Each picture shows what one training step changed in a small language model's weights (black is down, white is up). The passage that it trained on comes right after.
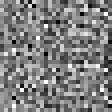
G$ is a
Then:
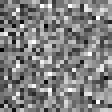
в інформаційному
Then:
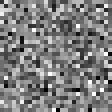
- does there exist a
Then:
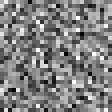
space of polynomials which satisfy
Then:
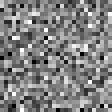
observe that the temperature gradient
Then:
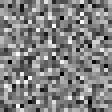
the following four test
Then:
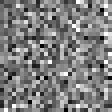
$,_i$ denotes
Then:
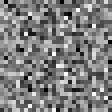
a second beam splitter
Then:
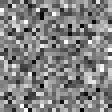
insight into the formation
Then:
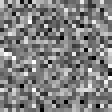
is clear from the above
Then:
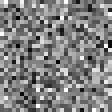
difference of areas.
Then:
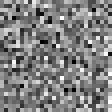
obtained for the perturbed
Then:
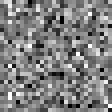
If we admit solutions
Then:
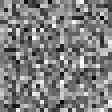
at large $t$,
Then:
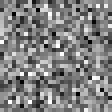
To this aim, we
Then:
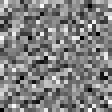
with usual derivation in
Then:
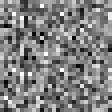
brightness with
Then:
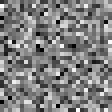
this function we shall
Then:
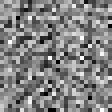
topologically stable first
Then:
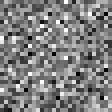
or inactivation
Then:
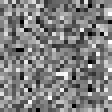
da população
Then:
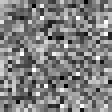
such systems, under the
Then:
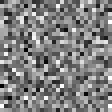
the rows from left
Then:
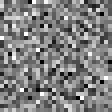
Lemma 1.2 implies
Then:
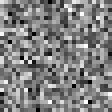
\aring/ which is
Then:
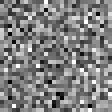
is that the solve time
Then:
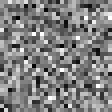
can harden and
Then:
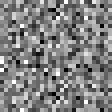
precise understanding of this
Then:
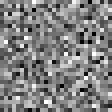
Mass flow rate has
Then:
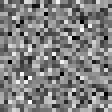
the following lemma :
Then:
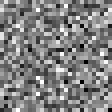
to some of the problems
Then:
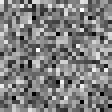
of the nuclei is
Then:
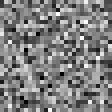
In the (d)
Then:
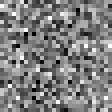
temporarily computed and
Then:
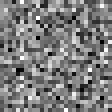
iqtisodiy o'sishni
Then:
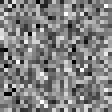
much less dense regions.
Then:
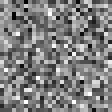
be central, of
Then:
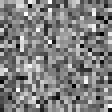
Nonetheless, due
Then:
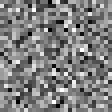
be the natural homomorphism
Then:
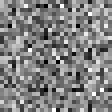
intersection must form a
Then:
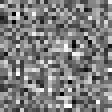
певної міри
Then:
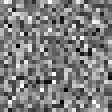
There is a single maximum
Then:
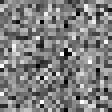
βR represents
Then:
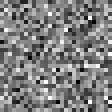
GIL, A.
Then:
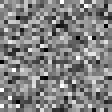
(blue dashed). The
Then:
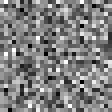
$\Phi$ of the
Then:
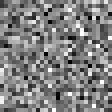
Singer, a consequence
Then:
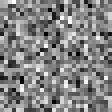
Tate object.
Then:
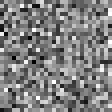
postbuckling of
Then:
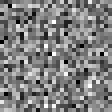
PAE Lago
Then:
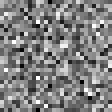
of second order of accuracy
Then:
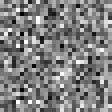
similarity sphere of radius
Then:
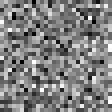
and higher order, with
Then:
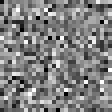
\& Usov
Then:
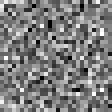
Corollary which will be a
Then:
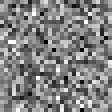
that both of the
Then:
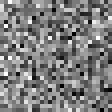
it is convenient to
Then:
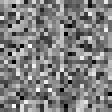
capacidade de
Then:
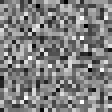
neutralino is light
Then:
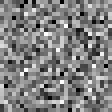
our analysis, fewer
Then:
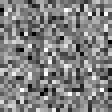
As a second measure of
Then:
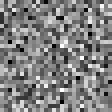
IG dominates the
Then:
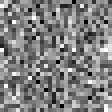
elliptically fibered
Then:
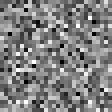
the detection setup, we
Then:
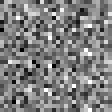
Ко второму
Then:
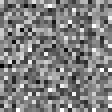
is not limited to quantum
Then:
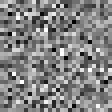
highlighting the complexity of
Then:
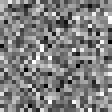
and $T=
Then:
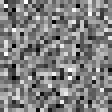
sastra Jawa
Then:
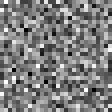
$\overline m$ $$
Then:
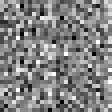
given discrete spectrum by the
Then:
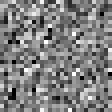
от реакционных
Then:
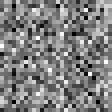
component, plus a
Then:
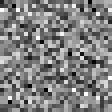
over the time course
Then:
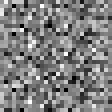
calibration data.
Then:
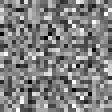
S}$ has a dense
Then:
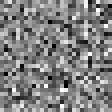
exponential asymptotics for the
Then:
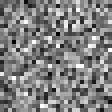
определить уровни
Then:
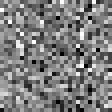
tells us
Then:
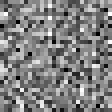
Usul itu
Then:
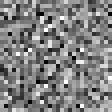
the values determined for
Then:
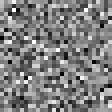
the steepest
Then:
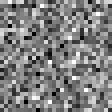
velocities which are
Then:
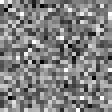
um conjunto
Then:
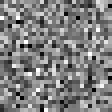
de uma profissão
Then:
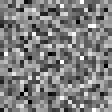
existence of generic points requires
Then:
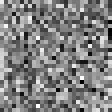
of the spins is
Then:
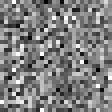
addresses the integrability
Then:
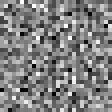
ion beam. The energy
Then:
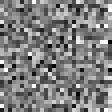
of u} admits a
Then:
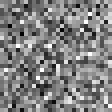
prove that the solution of
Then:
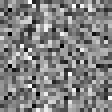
the first-order
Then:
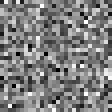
V^y$ if
